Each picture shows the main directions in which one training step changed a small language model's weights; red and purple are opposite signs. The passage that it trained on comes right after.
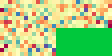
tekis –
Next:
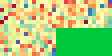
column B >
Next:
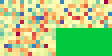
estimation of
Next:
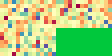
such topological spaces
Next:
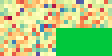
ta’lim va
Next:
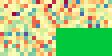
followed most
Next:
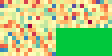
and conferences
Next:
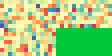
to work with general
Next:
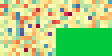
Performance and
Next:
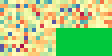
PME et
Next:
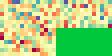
we can prove the
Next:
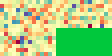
data. The
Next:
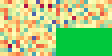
donors or
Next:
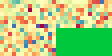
under spinal
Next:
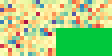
PI -
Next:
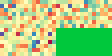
ces pays
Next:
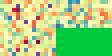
can have various
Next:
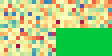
value 1 on the
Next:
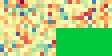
больных к
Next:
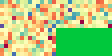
this investigation to
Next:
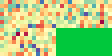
ito ay
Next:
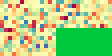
of applicability of
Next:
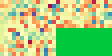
in $y>
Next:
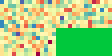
of money
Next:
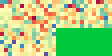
be bounded.}
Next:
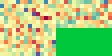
the required
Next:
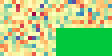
finite extension
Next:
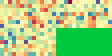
made to evaluate
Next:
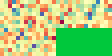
help them and to
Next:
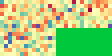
no source
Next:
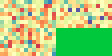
the models agree
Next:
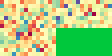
of global technological
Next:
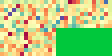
are connected by an
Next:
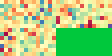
finding a
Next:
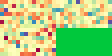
Beta 1
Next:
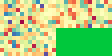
Kan. A
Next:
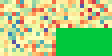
curiosas e
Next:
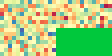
a faster
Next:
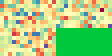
volume di
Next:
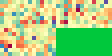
So far,
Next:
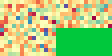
apply our results
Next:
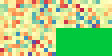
interpretation is
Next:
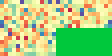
of binary
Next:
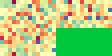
well as several
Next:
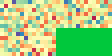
the island or
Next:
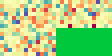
data to various
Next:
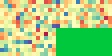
formulated within
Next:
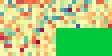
at the University of
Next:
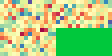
the elements through which
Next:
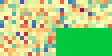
of the structure of
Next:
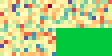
only enhances
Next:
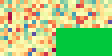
H$, and it
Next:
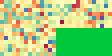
defined retention
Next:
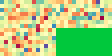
feasible points
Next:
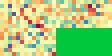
de la Universidad
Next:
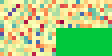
are currently
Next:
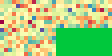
very close to
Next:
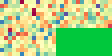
& \leq C
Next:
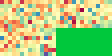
llamó la
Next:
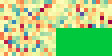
researchers have
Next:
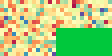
of Educational
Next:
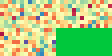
the ecological
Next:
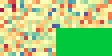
this factorization is
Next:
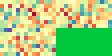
data holds for
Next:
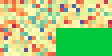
chain of
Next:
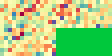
переход к
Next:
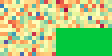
in kernels
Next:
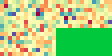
Notice that
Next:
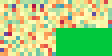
panel to
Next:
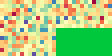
between the two
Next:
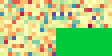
the diagram,
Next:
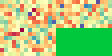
an example of our
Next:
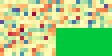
properties of the process
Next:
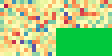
the first term is
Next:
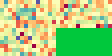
процесс её
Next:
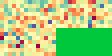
since, to the
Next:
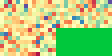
due to severity
